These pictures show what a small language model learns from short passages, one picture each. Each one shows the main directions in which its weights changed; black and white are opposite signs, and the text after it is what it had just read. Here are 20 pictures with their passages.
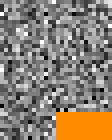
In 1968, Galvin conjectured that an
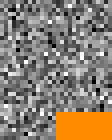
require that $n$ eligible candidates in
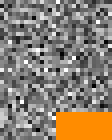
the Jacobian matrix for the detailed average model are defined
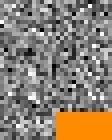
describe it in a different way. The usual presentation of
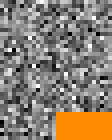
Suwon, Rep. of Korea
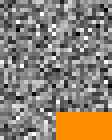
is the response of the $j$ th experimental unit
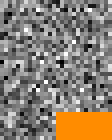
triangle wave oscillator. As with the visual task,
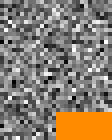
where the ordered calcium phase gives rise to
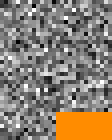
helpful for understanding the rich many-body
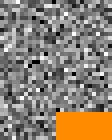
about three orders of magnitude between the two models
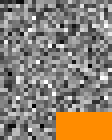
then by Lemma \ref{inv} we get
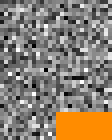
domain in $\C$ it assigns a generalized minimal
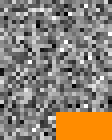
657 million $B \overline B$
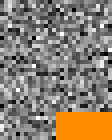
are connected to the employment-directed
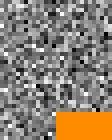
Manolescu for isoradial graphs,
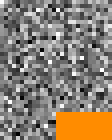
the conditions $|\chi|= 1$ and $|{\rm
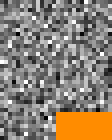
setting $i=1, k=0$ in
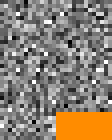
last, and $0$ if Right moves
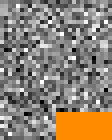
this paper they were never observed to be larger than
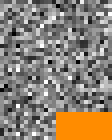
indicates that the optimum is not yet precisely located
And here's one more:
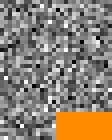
Assuming the error-free state preparation, we
